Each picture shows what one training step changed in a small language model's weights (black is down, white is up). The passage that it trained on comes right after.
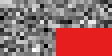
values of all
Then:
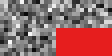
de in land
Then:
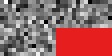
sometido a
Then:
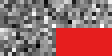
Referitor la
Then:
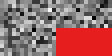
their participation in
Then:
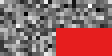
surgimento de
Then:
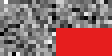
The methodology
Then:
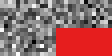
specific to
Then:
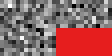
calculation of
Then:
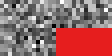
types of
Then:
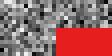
data indicate that
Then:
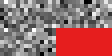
design are also
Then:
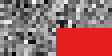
tanto en
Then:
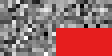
l'UP du
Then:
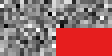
emic or
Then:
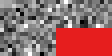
each one?
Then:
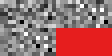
due to various
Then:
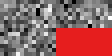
a simple
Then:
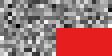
more severely
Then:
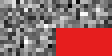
high potential in
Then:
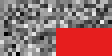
the need to
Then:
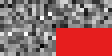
compatible with
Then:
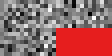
the simulation
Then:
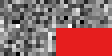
A nivel
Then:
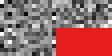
of the East
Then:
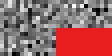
radius of
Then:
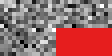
institutions in the
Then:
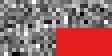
shown in the
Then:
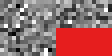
these fruits
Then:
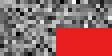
its formation and
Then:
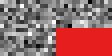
in their field
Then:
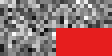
by effective
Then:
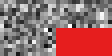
food for
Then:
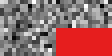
7) Pri
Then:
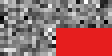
integration of
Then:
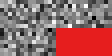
of Umar
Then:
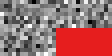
perceber a
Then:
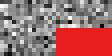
grau de
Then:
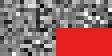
refuse to
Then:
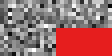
associated elements
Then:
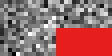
de apenas
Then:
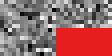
of Scholte
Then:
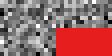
as well as
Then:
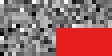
and Collective
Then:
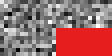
Food and
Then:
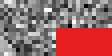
were included.
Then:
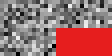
the management of
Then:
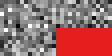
iteration has
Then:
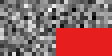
Section. The
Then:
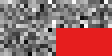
of *pro
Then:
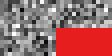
the speed
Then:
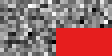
that deal with
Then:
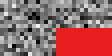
overall a
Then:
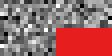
seemed to
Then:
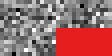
this. This
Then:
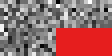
con SSE
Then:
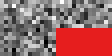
styles on
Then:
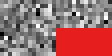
aumenta a
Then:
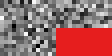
constructs of
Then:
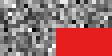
method whereby
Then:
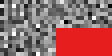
realizations in
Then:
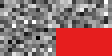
combination of
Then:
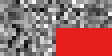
un cuerpo
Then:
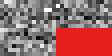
were recorded
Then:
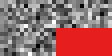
of a new research
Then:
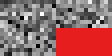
na temat
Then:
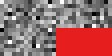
Images with
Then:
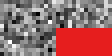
qual foi
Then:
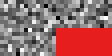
de tests
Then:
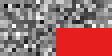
ini :
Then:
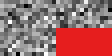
not feel
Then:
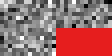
las personas
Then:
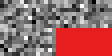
abordent le
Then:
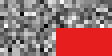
yang masuk
